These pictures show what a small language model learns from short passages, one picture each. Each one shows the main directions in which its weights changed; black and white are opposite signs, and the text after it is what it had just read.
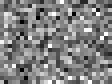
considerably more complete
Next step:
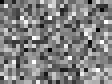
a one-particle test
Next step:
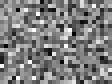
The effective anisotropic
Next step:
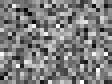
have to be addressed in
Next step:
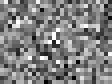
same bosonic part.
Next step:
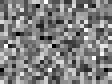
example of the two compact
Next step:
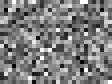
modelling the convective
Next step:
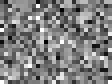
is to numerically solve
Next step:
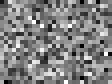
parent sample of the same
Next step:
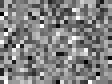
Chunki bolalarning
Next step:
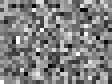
ages from H00. There
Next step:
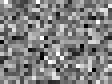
to us, share our
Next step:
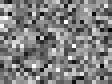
îndrumate de
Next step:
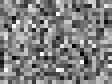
values stated above.
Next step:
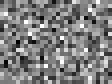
informuje nas o
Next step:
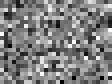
eritmasida unib
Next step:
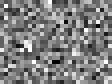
суспільний і
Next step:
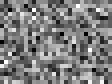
extreme events on
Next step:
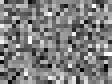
of the cathedral has shown
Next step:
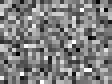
avanzan con
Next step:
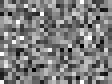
Class 4 in AD
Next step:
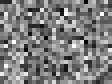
частині показу
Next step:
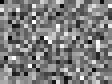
а за счет
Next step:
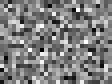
while staying within
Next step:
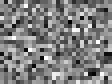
calculate the constraints
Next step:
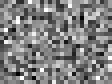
obrazovaniya v
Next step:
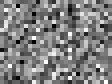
ermas, Vatanga
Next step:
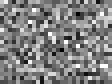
at finite temperatures,
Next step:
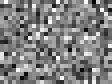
osmonda suzib
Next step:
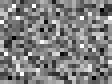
yuklama ortgani
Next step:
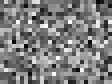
density $\rho$ and zero
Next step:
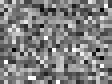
effect of nursing care
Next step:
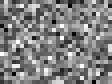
escolha a tela
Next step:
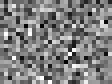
contrôle pour
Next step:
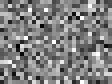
o‘tishiga xizmat
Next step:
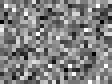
exists, make it of
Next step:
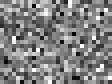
das Interesse an
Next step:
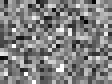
with very long cooling
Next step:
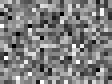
beberapa menit,
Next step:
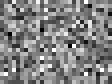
host galaxy
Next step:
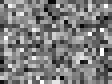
is admitted by Eq.
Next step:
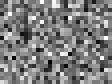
exclusão digital e
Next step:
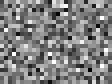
an answer to this
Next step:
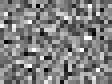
Their significance within
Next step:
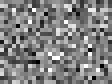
edges from nodes 5 and
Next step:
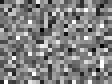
system of 4 equations with 5
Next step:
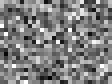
taraqqiy etgan.
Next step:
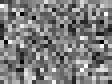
Physics of Complex
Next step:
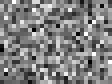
Consulté le 01
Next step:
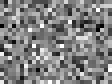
show that it is possible to
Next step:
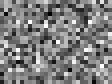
of these factors. The L17
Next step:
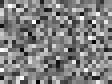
der Schweiz ist
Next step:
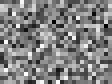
Bisa Menjadi
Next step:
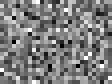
spectrum is Lorentz
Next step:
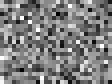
kind of problems, and the
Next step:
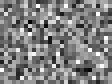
of the cluster without
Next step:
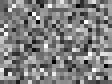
to one incompressible region
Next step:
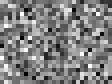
como a Igreja
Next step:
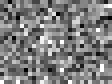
colors ({\it dashed
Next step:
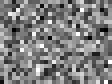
Microsoft), which has
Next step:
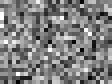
vacuum state however,
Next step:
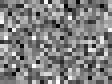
o aprimoramento
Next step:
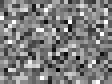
change $\phi_d$
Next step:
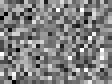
chosen as \bea
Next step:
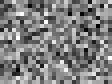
aliviar a dor e
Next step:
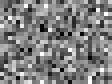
energies. It should be
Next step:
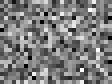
weak coupling methods
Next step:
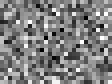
complex. \begin{figure}
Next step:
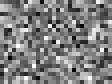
attraverso dei
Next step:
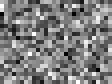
& Sinha,
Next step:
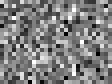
channel regulator 1),
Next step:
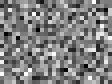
to the $G(s)$ function
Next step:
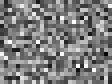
to efficiently allocate
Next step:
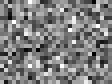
The mathematical modeling of
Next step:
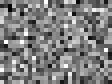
ele defendia que a
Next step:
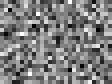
with supervised manifold
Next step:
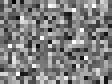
vortices for particular
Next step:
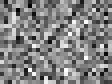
varies with the phase
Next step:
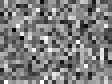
non-trivial topological
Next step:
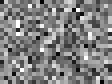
olingan yuza
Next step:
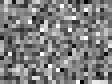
states with zero Bloch
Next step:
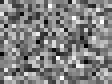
son especialmente
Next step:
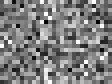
one of the eigenvalues
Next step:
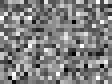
chosen semantic
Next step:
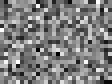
is to statically link
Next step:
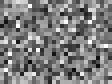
l'enfant, et
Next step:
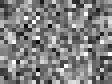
do IBS, como a
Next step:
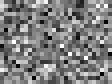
Se realizará una
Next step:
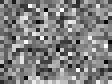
supporting any explicit
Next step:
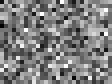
Tecnologia do Pará
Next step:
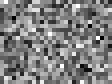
these relatively bright
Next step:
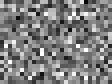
aspect ratio,
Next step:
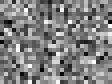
yield of isomerization
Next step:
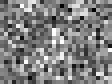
en dicho entorno
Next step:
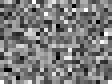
takomillashtirish muhim
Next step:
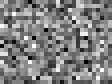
There have been many studies
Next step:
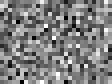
semua tawaran
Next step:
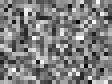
degrees of nodes
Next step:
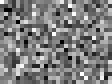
estas tumbas observó
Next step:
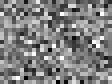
di Tubuliferi).
